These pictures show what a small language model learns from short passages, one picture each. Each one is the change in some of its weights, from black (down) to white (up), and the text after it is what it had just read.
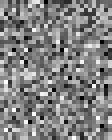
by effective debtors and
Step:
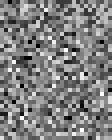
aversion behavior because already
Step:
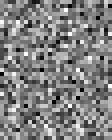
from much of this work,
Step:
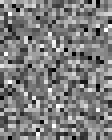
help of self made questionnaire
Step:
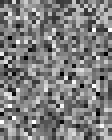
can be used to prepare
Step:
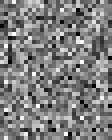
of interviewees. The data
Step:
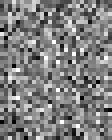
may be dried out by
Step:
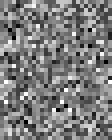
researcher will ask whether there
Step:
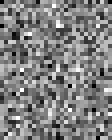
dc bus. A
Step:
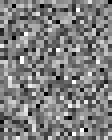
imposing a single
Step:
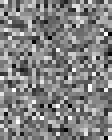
explore and compare the
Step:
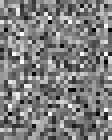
and their possible empowering
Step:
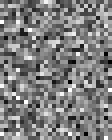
and show a 10% improvement
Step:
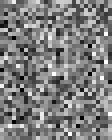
of Life and Role
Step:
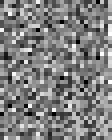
more in the calculation
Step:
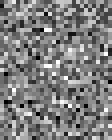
change and lawsuits
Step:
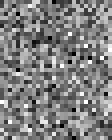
mathematical creative
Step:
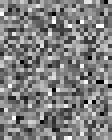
Electronics for
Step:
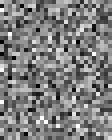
From the result presented in Table
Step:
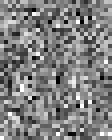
slicing function method
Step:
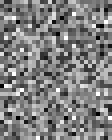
(deaths per
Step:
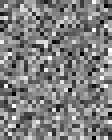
and HTA Acceptance
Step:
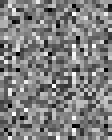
Review Ryan
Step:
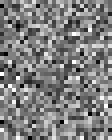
signals which are used
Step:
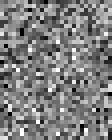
H} \rho_i
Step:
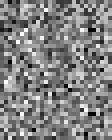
a welcoming learning
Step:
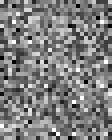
floors - 8)
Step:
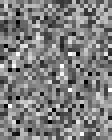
other hand, Tundan
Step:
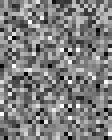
six flood protection
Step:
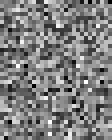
the bunker to
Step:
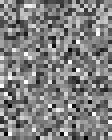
which the state has issued
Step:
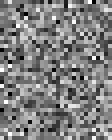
and post-match
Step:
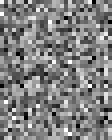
with intrathecal
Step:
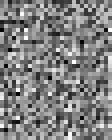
the major clay and
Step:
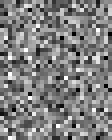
local governments that address the
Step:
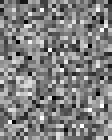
microscope LEO
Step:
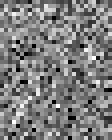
10 Figure 5 Example
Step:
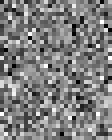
length, shoot length
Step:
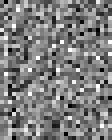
Technology can either act as
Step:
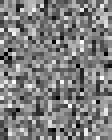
for the Condition on
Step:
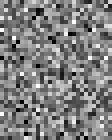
mixed with meat soup
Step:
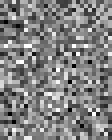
weak subacute
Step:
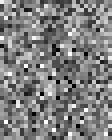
44) which was used
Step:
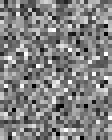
and high-throughput
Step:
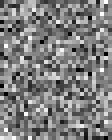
and publish full series
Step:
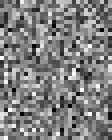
diseases including, but not
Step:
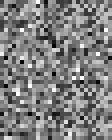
in the distal part of
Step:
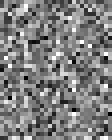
associated CH₄ content and
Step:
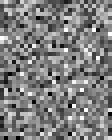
significant differences between the means of
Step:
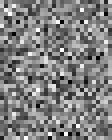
in case of registration
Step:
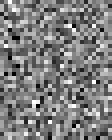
IBS, but others
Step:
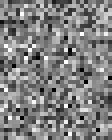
the accuracy of them by means
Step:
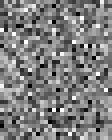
role for ASEAN
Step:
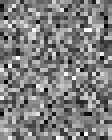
was Mason who defined and
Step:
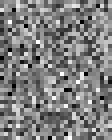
systems. The password
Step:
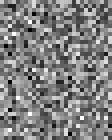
said that the main and
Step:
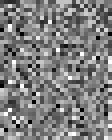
devices, highlighting main
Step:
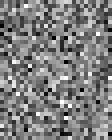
various approaches and methods that
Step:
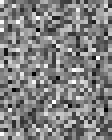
and partners and in
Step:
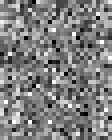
and neck region, which
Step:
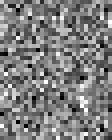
Archaeologically or
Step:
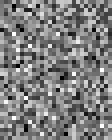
medium and small seeds
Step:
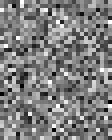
Policies: After
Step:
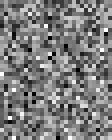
that require further analysis, we
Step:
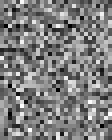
the uniplanar
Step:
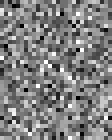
conditionally automated vehicles
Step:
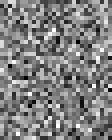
have repeatedly followed similar
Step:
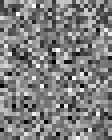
think that there is a better
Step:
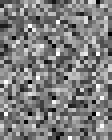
digital competencies among students.
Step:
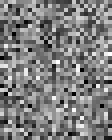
out, it can be
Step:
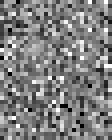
frontal lobe
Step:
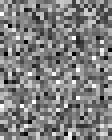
To study the relationship between academic
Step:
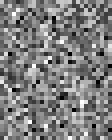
State Medical University,
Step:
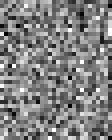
quality of life of the patient
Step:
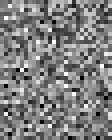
Professionals to
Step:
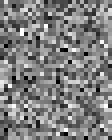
that there is accessibility of
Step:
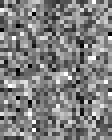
used to design and implement the
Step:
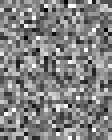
for combat. In this
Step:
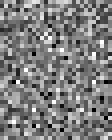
loopback configuration
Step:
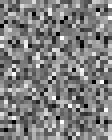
death and specifically
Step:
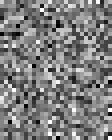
or briefly,
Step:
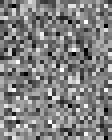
and common sense. For
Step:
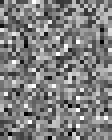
within the article and its
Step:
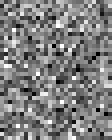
data to formulate the results
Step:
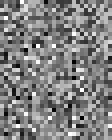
about the data, usually
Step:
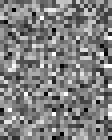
John Coltrane
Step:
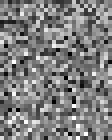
the creation and launching
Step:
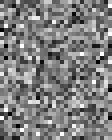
Journal*, Vol.
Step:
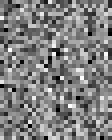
empirically demonstrated that
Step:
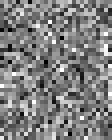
global measurement is the mean
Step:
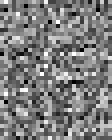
An increasing share of the public
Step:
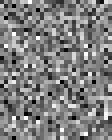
SSU, small
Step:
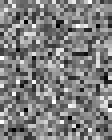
which is partly due to
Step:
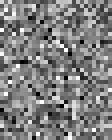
The case $t =
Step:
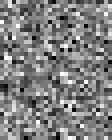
to surgery,
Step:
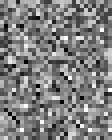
Journal of Trend in
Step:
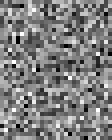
for noise removal.
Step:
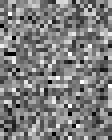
rate of 10%. The
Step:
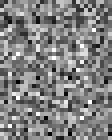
education studies and the performance of
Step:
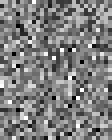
showed that the use of
